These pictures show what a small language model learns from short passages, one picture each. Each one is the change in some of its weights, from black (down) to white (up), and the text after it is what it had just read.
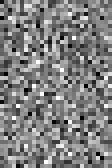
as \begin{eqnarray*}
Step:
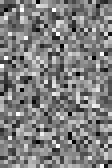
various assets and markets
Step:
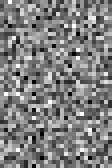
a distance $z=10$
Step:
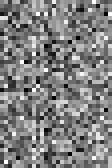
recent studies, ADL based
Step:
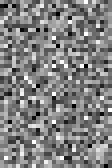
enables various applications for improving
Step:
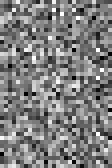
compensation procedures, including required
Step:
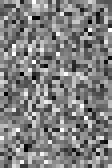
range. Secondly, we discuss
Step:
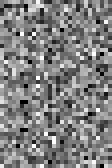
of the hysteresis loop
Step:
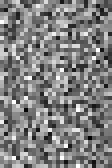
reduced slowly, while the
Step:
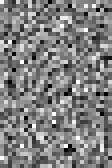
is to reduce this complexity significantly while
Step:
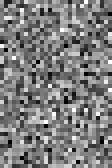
from autoregressive processes
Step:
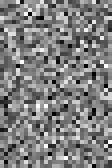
plane with $S_8$.
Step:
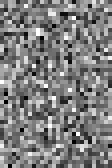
of gaussian, adiabatic
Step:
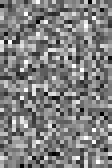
is similar but considerably deeper
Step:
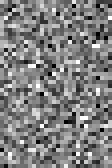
geometric disturbances of the corresponding
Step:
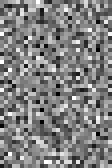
of the neutral region of the cloud
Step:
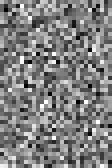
this model, the lattice dynamics are
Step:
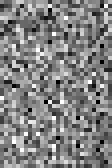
attain for no mixing. In
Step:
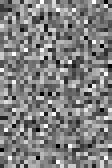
distinct interaction regimes without changing the sample
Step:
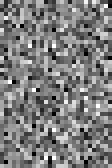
were deposited onto an
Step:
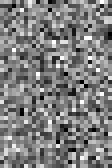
to avoid Fukushima
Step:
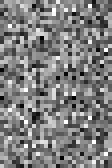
of quasicrystals,
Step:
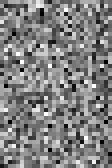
of distinguishing very unique events from
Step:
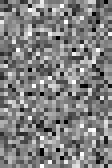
sufficiently short time even at high densities
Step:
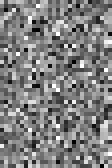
ferromagnets and
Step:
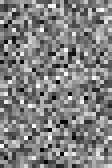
the best PL peaks exhibited
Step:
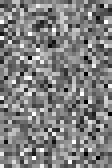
in the two samples. This result
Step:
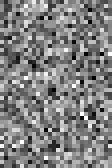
charge. Next comes essentially the
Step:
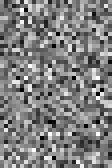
that the scalar fields have to be
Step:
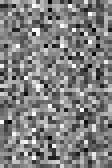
ensembles. We show that
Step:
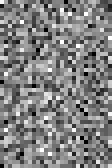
To justify the perturbative treatment
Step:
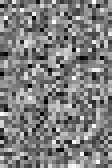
checks the time delay by computing
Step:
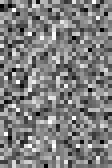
paired private evaluation
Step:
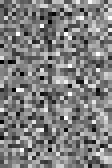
priori* reasons to
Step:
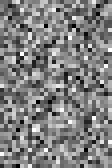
reasonable training length for the EMOS
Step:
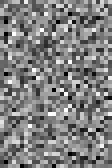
-cpcscert} for
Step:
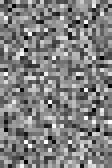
take up that task. But
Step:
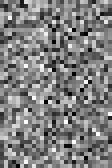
and J. Levine,
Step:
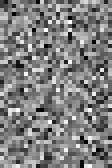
demonstrate that in this particular case,
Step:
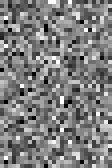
has recently emerged as a promising
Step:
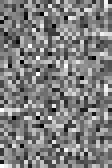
However, in under-dense
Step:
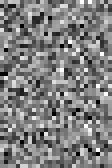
impedance $Z$ as
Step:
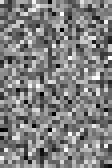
as well as of observables of the
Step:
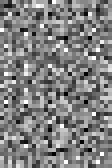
accuracy was later achieved by increasing r
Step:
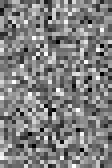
composition schemes exist and will be referred
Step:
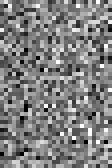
feel more comfortable?
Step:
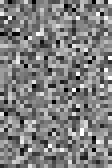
must be a set with the
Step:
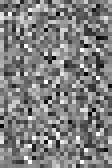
is simply one point. Nevertheless,
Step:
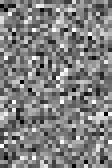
reversal'', where the T dwarf
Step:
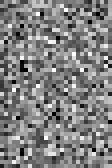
string modulus is the production of
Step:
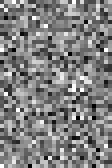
in a T180 structure.
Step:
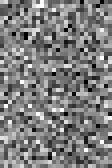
common issue with the two-point
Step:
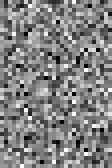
\times D_s}$ and
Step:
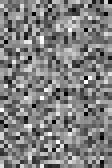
\begin{enumerate} \item
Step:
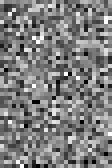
the crossover range between
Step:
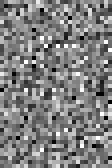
of equivalence operates in a
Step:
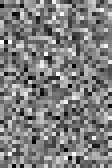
shown is a 28-day running
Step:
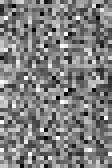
not affect, in any way,
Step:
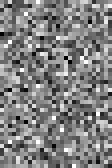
re-scaled because of the
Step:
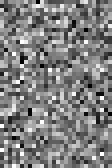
all leading IR logarithms. We
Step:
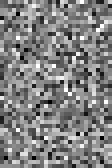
$\alpha=8$ turbulence forms
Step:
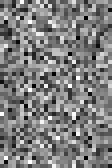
only a result that the answer is
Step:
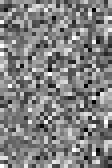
the resonances coupled to the final
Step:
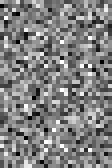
used for different purposes, for
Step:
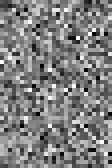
quantum instability of the Cauchy
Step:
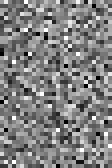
\bigskip \begin{center}
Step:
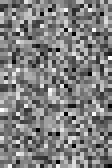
we begin, we should mention
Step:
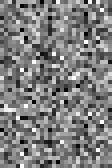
*Z*-axis parallel to
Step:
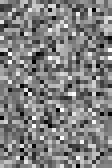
the superconducting state exists in phase separated
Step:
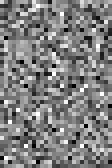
as shown in Fig. 1)
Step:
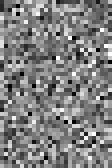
matrices with $q \in
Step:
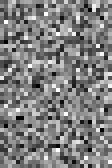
the cold gas budgets
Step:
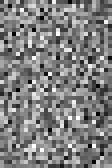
density matrices corresponding to it. It
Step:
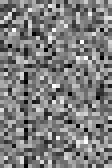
the impact of organizational support
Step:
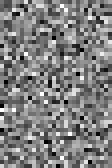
for helicity-2 and
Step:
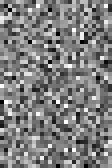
are given by correlation functions of the
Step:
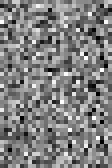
in causal sets. In our
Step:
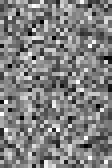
$m_0$ expressed by
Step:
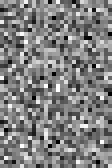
the rupture length given by
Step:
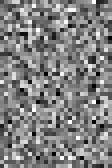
centre of the cluster. The
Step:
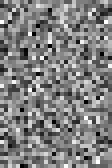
in light of dynamic environmental changes
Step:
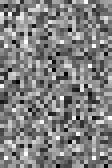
is plotted as a function of
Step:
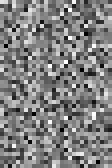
\Phi}{\partial \varphi}
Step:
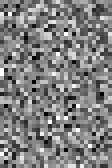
is large there is still a problem
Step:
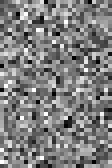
Fermi-surface topology observed in this
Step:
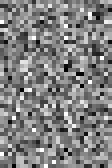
in this resolution is \be
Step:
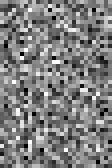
the null hypothesis of no neutrino
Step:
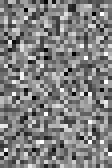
PSB for simulated elastically
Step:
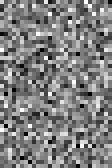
in a session) might also
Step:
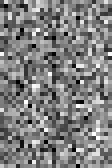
and Demographic Data}
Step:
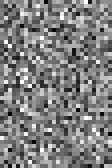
These systems provide a mapping between the
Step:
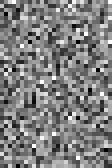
T600 detector was performed on
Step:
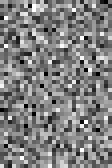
normalized. However the observations that are
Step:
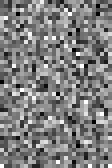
constraints on all parameters for both the
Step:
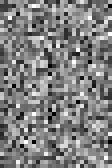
$M$ and a weight function
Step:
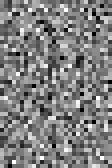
for the quartic term of
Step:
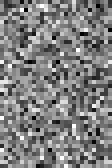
behavior in the higher-energy region
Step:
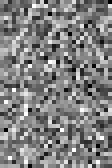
system tests, the motion of particles
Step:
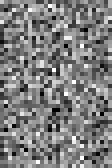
the expression of the gluon distribution function
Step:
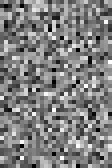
and security. Constraints
